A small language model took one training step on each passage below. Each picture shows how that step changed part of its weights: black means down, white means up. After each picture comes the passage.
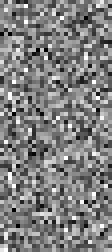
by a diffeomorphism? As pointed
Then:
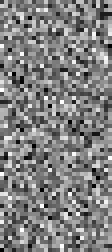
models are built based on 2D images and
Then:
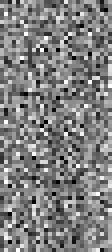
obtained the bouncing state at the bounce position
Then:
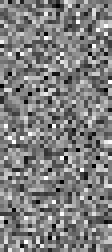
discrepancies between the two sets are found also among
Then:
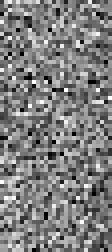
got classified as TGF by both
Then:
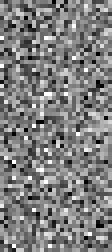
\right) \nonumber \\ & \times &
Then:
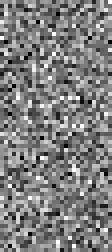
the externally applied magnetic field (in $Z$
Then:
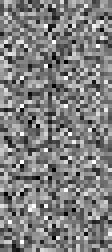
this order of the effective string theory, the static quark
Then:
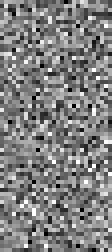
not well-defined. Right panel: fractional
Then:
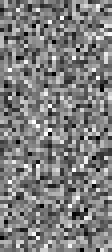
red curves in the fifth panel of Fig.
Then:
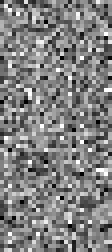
metric that can be used to compare performances. Therefore,
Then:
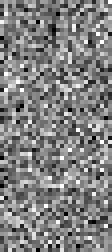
the process of selecting the helper from a
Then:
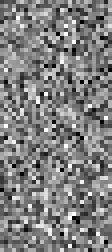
and testing of the most likely candidates. In our
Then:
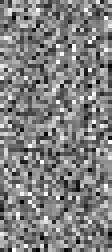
ISM. } % {We study the origin of the
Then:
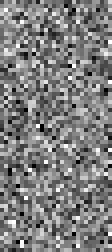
maximum of the quasiparticle resistance, indicating
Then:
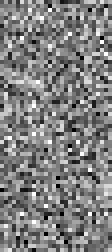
early-stage cervical cancer are
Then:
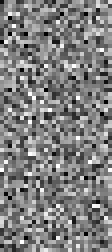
table, the prevalence difference of the respective
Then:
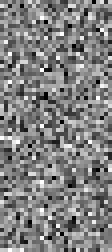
does not significantly dope the channel). We can calculate an
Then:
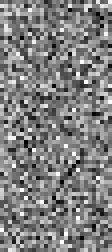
In this way, the predicted final stellar mass is
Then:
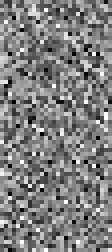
of Cambridge, CB2 1PZ
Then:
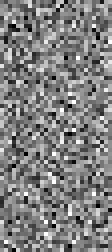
\end{abstract} \keywords{D
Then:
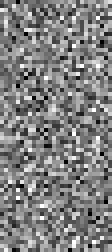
guidance" Chapter 2 (How do
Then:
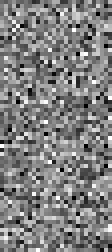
coupled quasispecies has been studied. In particular this
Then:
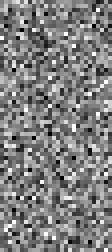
every 12.5 seconds), a significant amount
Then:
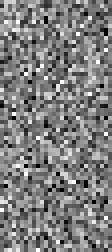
as described by \citet{Nelan2004}.
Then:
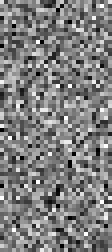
\bibitem{ali69} A. F.
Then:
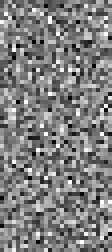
downlink user, \(c_k \in
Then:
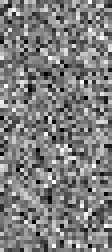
electrostatic potential in two limits: the
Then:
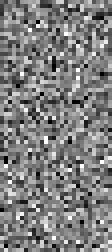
in Fig. 6, this scaling behavior is indeed
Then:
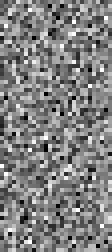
Dp brane construction. Our M-theory
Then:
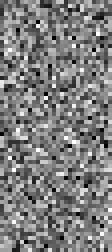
inverse temperature $\beta$ and the repulsive
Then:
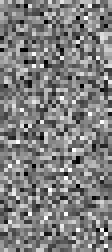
Ramadhan Al-Faritsi}
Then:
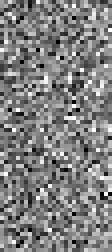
the potential is only slightly perturbed.
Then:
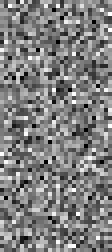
the upward trend (We have plotted the
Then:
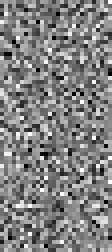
the center of the test field were derived with a precision
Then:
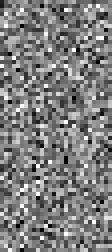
large + stable small & no black hole state & one more
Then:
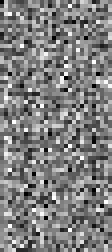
section, we focus on the special case with
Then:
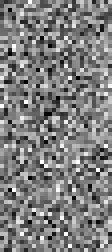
for any fixed $B$, the random variables
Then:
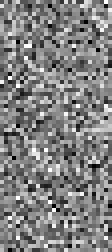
bosonic paths)the local form of the
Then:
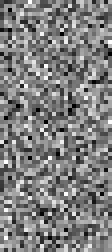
for Science and Culture of the State of
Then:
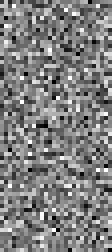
resolution is not high enough). This also means that,
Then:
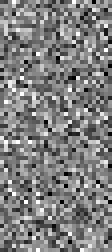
corrected from Lyman continuum extinction in
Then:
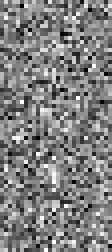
[x,y]$. The formula represented by the
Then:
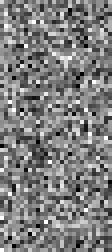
are very well described by either an extended Schechter
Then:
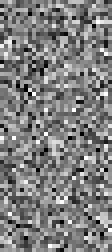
interatomic distance 4.395 Å
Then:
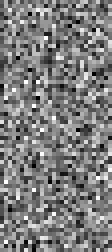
density (log scale) in the $y$ direction at
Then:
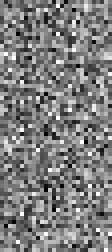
\sdp relaxations, with respect to a
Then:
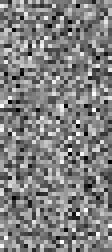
SN~1987A limit %could explain the
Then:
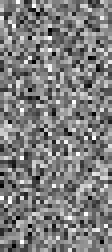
individual} samples, inspired by a recent study on
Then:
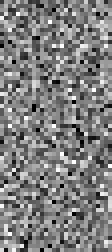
certainly at a redshift of 1.71
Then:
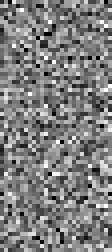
fairness. In addition, the impact of an
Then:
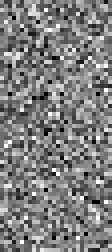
of our ansatz, we only consider states of
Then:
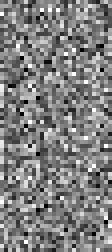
and the nature of Low Excitation Radio
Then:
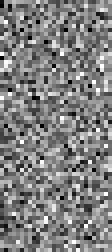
fetched memory access data. The operation
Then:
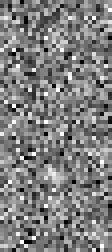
- \beta \varepsilon _m } \right]}
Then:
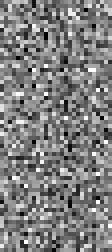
bilinear operators on the left hand side of
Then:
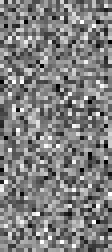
LHC. I conclude reminding the
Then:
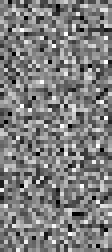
estudio de procedimientos a
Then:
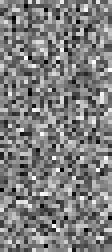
SPDP will change. If we assume a
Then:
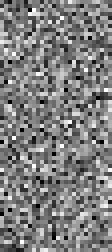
For a Gaussian data model, the likelihood
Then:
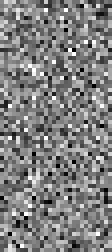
considered fractional problem with extended Dirichlet boundary conditions
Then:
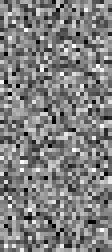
\section{Generation of four-qubit
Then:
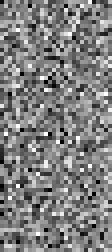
thermal annealing. The formation of a surface
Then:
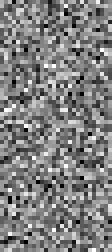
colloids or clusters are then collected and
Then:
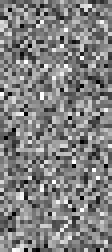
total score is computed by TABLE I.
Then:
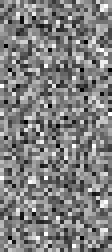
sign of the shift depending on the relative signs of
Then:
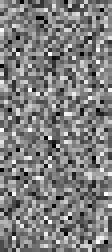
-- 20\textsuperscript{th}
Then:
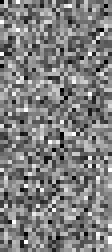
opponent(s), according to the position of the
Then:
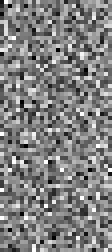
portals only, posing the problem of a
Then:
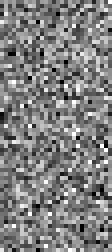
the Varadhan lemma and the
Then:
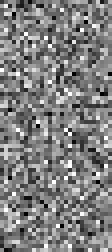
which is usually neglected. In linear order with respect
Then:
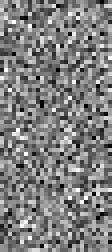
the negative microwave feature at 18″ and
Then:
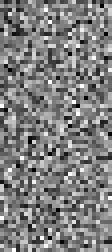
condition, when increasing the bifurcation parameter the
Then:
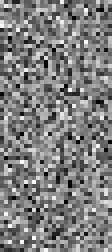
body rotation in resisting medium,
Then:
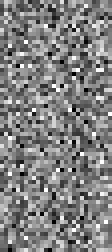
this paper. However, we will apply the requirement
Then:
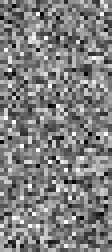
of legitimate users (3 and
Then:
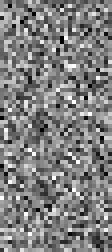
(\%)}&{Average Interval
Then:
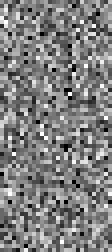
$\mc V\sim 10^4$, implying
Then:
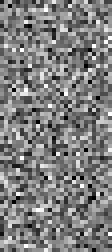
algorithm, when the first knot is detected with the
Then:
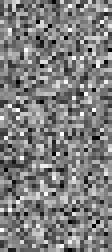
antenna systems, which does not require any CSI
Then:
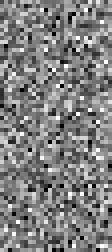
Majorana mass eigenstates. The $3
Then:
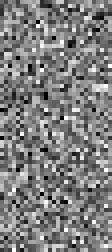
in Eq.~(\ref{eqn10}) can be
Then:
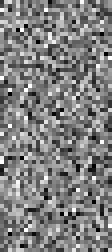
derive the upper limits for the virtual
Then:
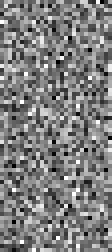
only the normal current, namely, the Hall current
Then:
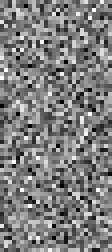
applies in bulk phase separation, and allow the density of
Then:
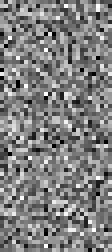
roots.\newline The quartic
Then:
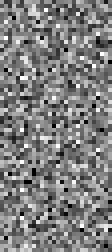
of mass that is known in the zero initial correlation, one
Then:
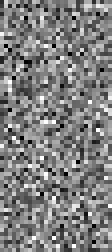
sizable contribution to neutron production. It should be
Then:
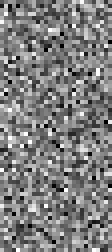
some strips of the sky which were not observed
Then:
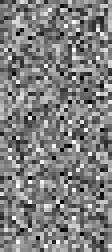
$a$ and $b$. \begin{eqnarray}
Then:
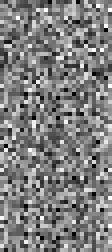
respect to the position of the secondary in the
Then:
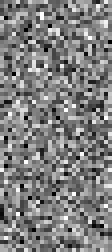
polar caps and the rest of the stellar surface.}}
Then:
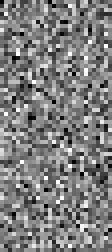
be considered, in which two SAWs split directly
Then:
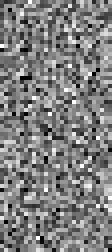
for the quasi-1D-scenario as
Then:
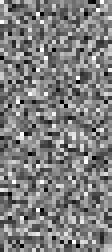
is convenient to work in the ingoing
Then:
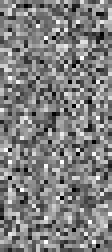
topology with antiperiodic boundary conditions. Here
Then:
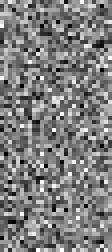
in the scaling factor, $g(n)$, is a
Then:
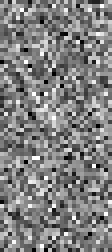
14] of DC-DC converters. The
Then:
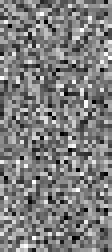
to be in the ground state; two notable
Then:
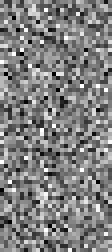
of background events is small, the search bin should be larger
